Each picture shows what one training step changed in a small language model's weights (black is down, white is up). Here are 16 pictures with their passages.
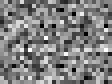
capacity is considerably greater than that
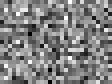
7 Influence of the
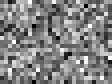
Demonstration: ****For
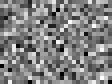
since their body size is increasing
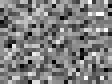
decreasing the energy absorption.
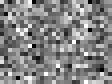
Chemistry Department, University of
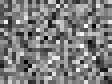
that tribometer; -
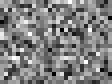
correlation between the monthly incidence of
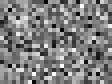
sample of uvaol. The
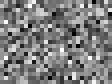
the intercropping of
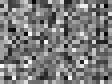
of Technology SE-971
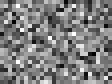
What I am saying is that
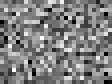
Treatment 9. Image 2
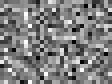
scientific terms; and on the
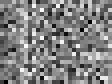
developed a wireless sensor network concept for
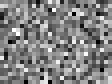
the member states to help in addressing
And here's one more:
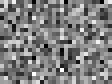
7-item ERP implementation
